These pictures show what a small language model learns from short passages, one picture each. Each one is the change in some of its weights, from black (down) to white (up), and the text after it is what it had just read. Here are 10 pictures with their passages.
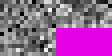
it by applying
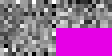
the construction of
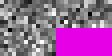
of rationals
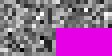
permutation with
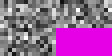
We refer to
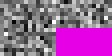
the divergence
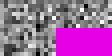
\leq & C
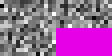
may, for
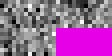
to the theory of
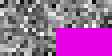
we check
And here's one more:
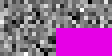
a continuous map such
